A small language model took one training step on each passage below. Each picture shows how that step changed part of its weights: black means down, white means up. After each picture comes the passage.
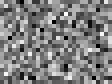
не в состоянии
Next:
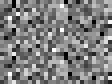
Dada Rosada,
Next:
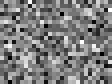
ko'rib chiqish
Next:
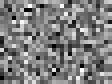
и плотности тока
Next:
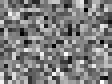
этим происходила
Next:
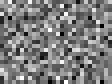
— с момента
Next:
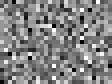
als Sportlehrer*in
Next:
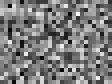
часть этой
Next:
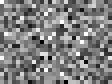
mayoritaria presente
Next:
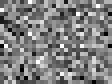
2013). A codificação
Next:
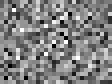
yang bekerja memiliki
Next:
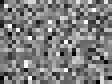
акцентуючи на
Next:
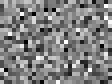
ao tempo que o professor
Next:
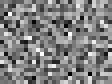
стандартный и
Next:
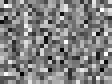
dapat membuat atau
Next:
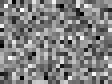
measurements and
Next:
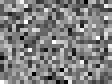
atamasini birinchi
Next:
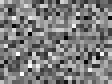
la physique de
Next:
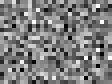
de l'intérêt :
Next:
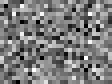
la destruction de la
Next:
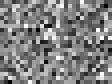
Morality in Two
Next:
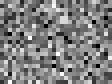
tayanchlari uchun
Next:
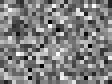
de receitas antigas
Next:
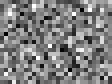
oricine are darul
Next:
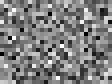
pembinaan potensi
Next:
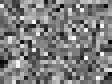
avec fièvre,
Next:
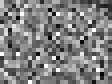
e Histórico da
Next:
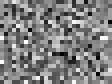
erklärt die
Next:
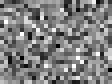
que comprende a las
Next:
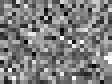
*Nature*, vol.
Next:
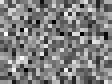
далее идет
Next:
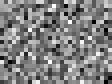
Osiyo etnoslari
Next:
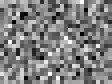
кенг кўламли
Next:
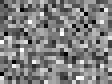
Recibido: 09
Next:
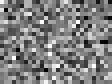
used were mothers
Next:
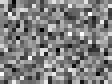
ўқувчи ва
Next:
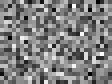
catholicisme se
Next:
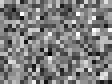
ou constitucional. Ao
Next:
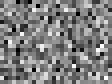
\text{if }
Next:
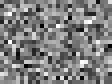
значимо в 2,9
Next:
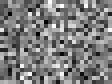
discutido em sala
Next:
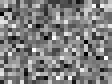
Erciyes University -
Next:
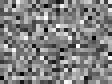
foram completas.
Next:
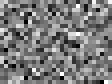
que lo pudiera
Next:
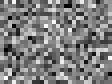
by teachers are
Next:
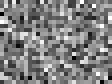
is trouwens nog
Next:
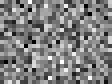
positive impacts from
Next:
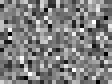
حبس این دو
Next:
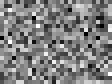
targ'ib qilish,
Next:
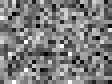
tem sido realizado
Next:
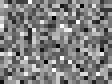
Tolsá, año
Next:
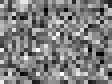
Prykazyuk –
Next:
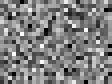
art, tradition,
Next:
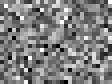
l'instar de
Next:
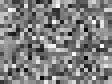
Ein zentraler
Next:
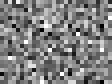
les pays dont le
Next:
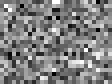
continuación, la
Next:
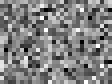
van een „Public
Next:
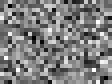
LIBS, elemental
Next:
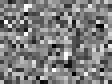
різних причин,
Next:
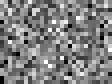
Jari, com sua economia
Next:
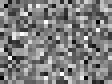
putea face ca
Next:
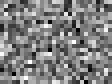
ҳаёт тарихи
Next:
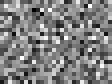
preservar a qualidade de
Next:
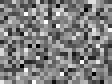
con 39 pacientes y el
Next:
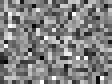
da plataforma
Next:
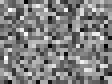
Revisores: Lista
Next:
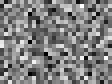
Carta de Pablo de
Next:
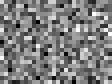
воспалении и
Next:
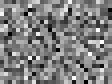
prejuicio sutil y
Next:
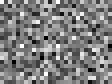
است که
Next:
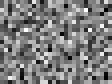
tot de toepassing van
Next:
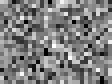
moral yang terkandung
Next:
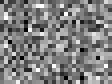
сўнг, биз
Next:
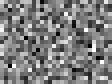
то нужно
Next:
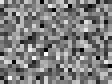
لأنفسهم في
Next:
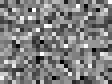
que vai tomar
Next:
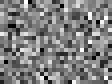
des Deutschen
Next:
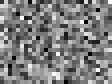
de Competencias
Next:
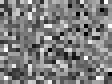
la fable, manière
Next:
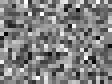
brengen tussen
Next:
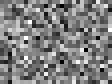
de werkelijke
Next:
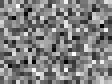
nomes dos participantes
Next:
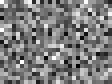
en exploración y
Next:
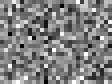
ekan uning funksional
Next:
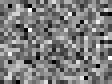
de onderneming en
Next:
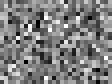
раке легкого и
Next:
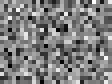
orqali ta'lim
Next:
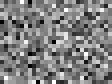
fervente caldeirão
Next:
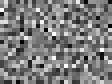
concept of image
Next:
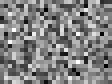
Buyrakning margo
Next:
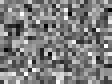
usulda yechiladi
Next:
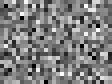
principalmente na fração
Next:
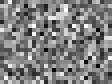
sodir etilishining
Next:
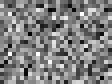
darajada uzaytirishni
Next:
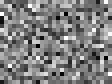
- A elaboração de
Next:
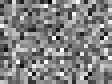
arquitectos slp
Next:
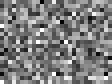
знаходження правильних
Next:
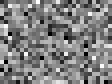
un estudio sobre la
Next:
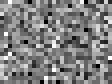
always been
